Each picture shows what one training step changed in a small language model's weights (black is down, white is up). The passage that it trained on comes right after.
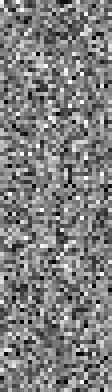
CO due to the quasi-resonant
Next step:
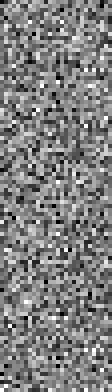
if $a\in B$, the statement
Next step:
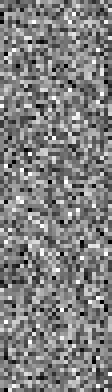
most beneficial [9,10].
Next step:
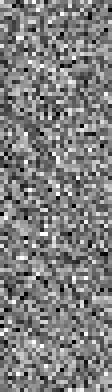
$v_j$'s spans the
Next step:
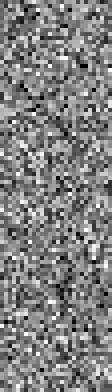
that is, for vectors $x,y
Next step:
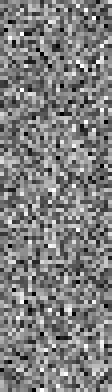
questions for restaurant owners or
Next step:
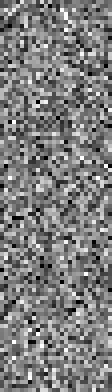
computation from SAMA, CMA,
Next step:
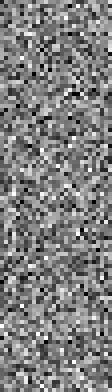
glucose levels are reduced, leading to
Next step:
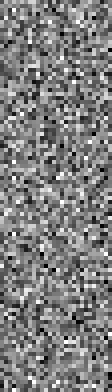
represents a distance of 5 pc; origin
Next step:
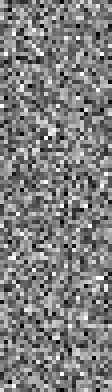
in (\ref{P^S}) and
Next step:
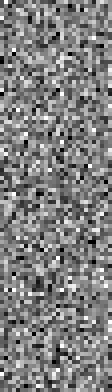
frame, given by \begin{eqnarray*}
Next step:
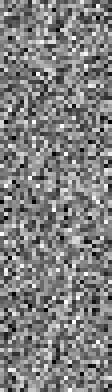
to react to a given input. The
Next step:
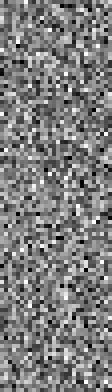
lead to a severe contamination
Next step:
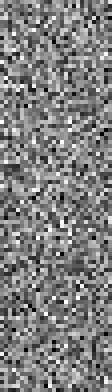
thermal cycling treatment. The mechanical
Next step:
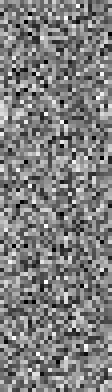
hadron colliders to determine the
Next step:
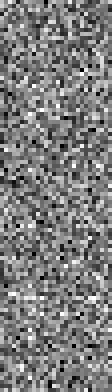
moderate the effect of multivariate
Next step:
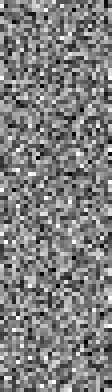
merely amplify it. A
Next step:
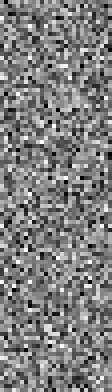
crucial role in determining the financial performance and
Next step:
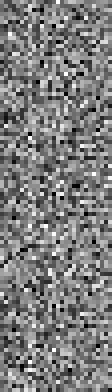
detecting mistakes and taking dynamic decisions
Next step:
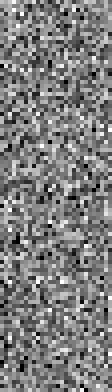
\label{defn:stature} The
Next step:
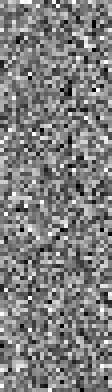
Single-valued neutrosophic
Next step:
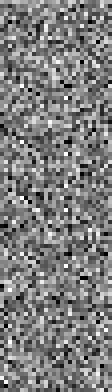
coaching, while Cluster 2 requires
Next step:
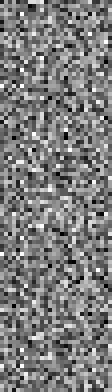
Mao X, Han J,
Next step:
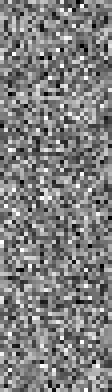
used to model the fractal ideal solids
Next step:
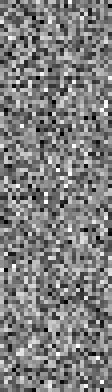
the mathematical model of valley filling
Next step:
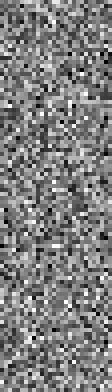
in the way people think, live and
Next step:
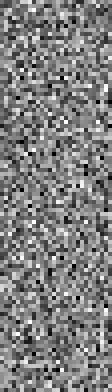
find out what fraction of stars in the
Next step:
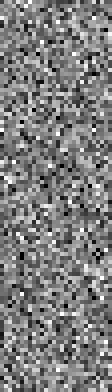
procedures (\ref{pt1}),
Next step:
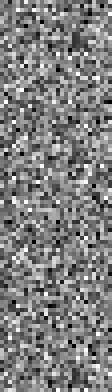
choosing the correct supplier for the
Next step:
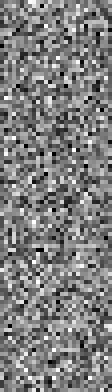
between the two groups, while demonstrating similar
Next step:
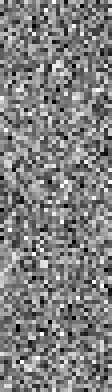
specific dates (2108 June
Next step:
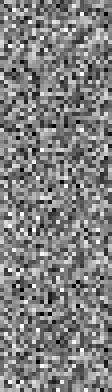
this section, we will give an explicit description
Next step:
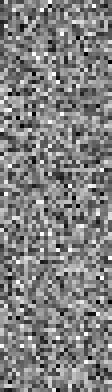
the workplace (Oforgbu,
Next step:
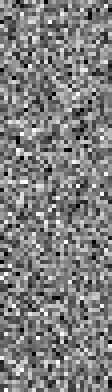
$A$ of the kind shown in Figure
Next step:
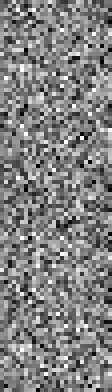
should we have a paragraph break here
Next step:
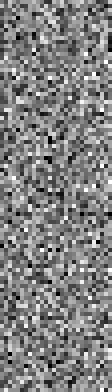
for systems in two or three dimensions for
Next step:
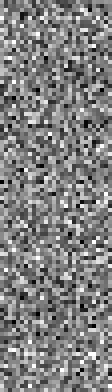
predicting moderate-severe
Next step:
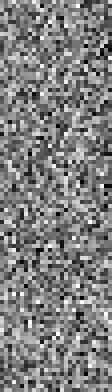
students to engage in activities, while
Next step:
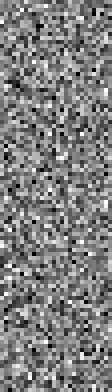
important mechanism for energy redistribution in these
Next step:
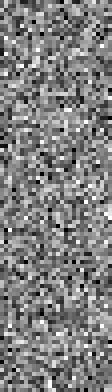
defined as “the routes by which
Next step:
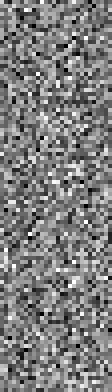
abstracted rather late in the
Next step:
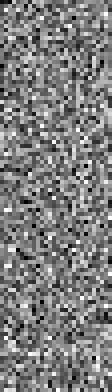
We therefore assume the four bands are
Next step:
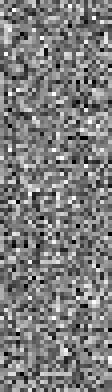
infinite sequence $\{x^{k}\}$ generated
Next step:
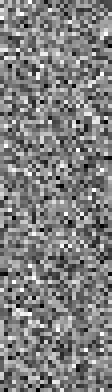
(C) descriptors, for the
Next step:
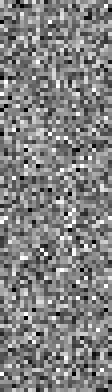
$k$ and $kh$. The difference
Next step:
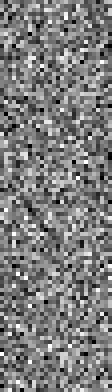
dataset reflects real-world
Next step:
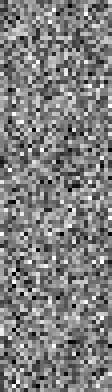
decomposition for divisors on higher dimensional
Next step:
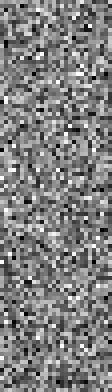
at the specified time. It is the
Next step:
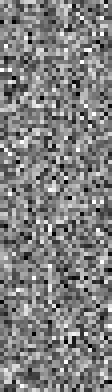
= 12 - 20$ min form a large
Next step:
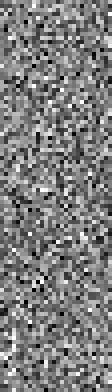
axes due to loss of water
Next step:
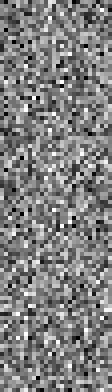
a Patterson crossover design is optimal
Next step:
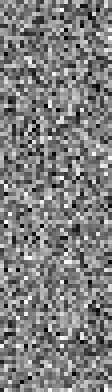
note here that the GLS method would
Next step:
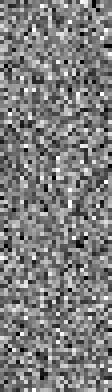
free-ranging grey wolves
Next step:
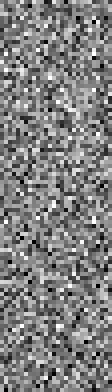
with a 6His-tag or
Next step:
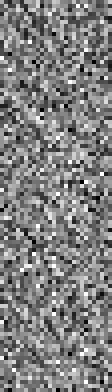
involves the cooperation and coordination of
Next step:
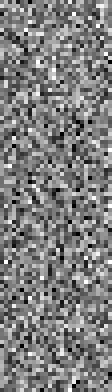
and the grating had a line density
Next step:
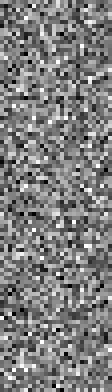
- **Shape:** Bean
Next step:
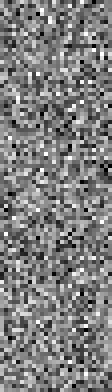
parameters at grinding ore in
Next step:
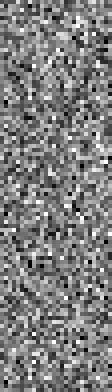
a machine with an RTX 2080
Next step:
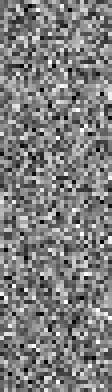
that the sample is a mixture of free
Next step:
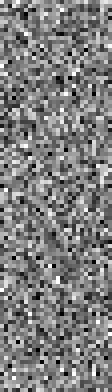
patterned from a 8.2 nm thick
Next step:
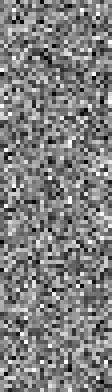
quantum many-body systems from the bottom
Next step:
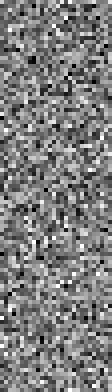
be considered. Cardiovascular
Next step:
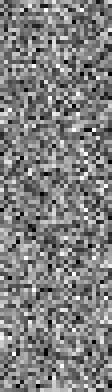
design. They do not require high
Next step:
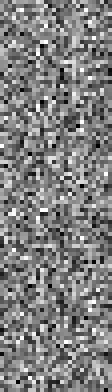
than that of male, which is not
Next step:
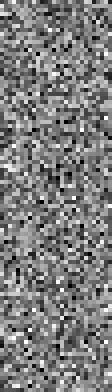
is an integro-differential equation
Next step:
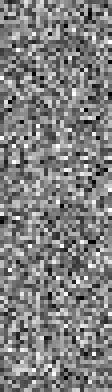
the equality holds when $\overline L$ is
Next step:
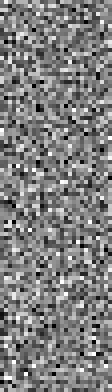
$b-$autosimilaire que
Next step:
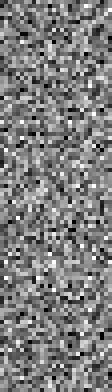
recursion provides a direct route that leads
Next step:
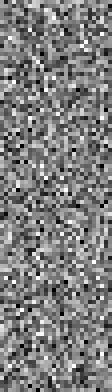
coding and a decoding, which
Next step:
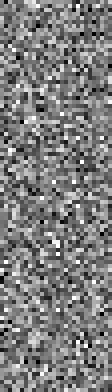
single $1^+$ state relevant to each
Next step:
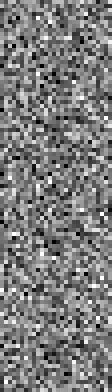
for different methods obtained from the simulation results are
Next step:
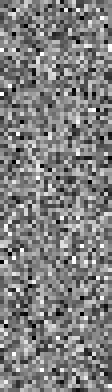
is expensive. On that account,
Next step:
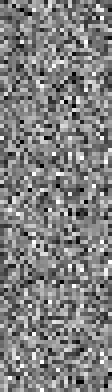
a permanent magnet called
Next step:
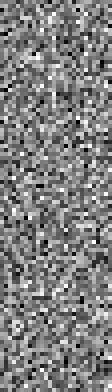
It was proposed by Kim and Lee
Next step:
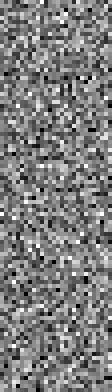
$\mathcal{Q}$ contains an infinite number
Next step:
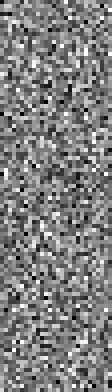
known as "participatory programme presentation
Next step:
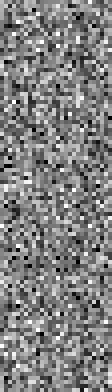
the limit projections. Inverse spectrum
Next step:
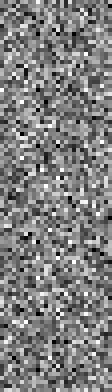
the most widespread nuclear process on
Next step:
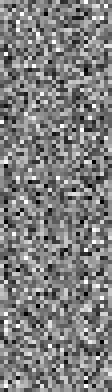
plot) and NNLO predictions (right
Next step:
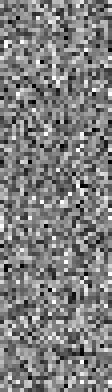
for each pathology and modality.
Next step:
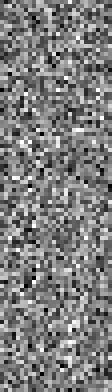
can find that if we tune the parameter
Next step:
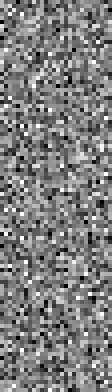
\mbox{\boldmath $N$}$.
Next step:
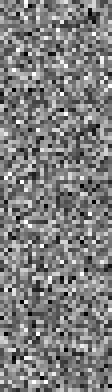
$$ L \approx \sum_{i
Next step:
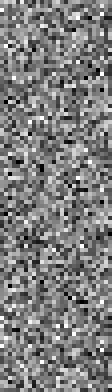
2.1. Traditional use of
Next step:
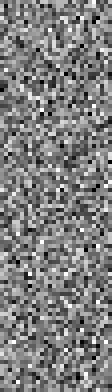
cosine schedule with 5\%
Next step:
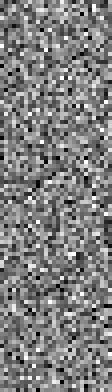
T Cox, PCE Stamp,
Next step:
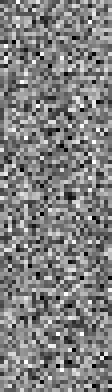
Ukah ^{*1}Department of
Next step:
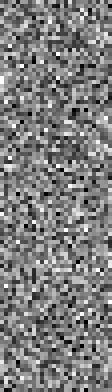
the angular momentum squared is not equal to
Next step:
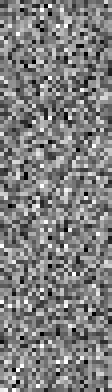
not a clinically useful laboratory study because
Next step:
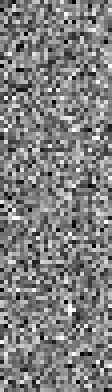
T1R. To quantify the least
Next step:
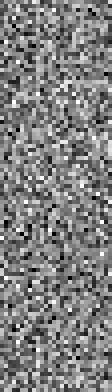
when one of the criteria is met for a
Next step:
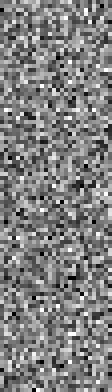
This is the smallest possible total
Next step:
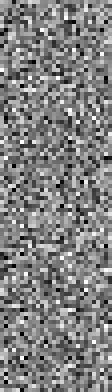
etched hBN-graphene outside
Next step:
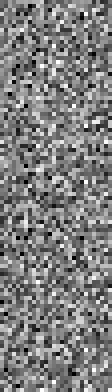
to Jadhav and Channe
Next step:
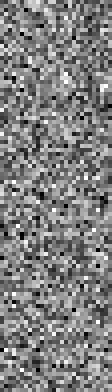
natural materials like bark, roots or any
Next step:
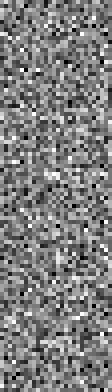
{\em Journal of Computational Physics},
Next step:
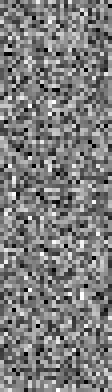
the point of view of theoretical simplicity,
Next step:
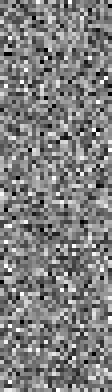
the operator $\widehat{\mathcal{P}}$
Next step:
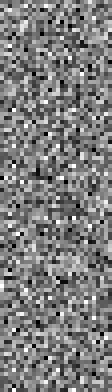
the bound \begin{align}
